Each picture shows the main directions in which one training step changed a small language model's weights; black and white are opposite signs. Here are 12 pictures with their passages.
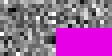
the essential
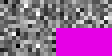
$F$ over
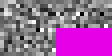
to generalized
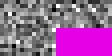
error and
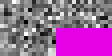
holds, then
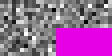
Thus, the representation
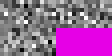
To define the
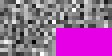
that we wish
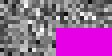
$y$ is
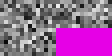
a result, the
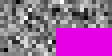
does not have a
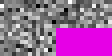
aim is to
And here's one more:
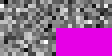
finitely many
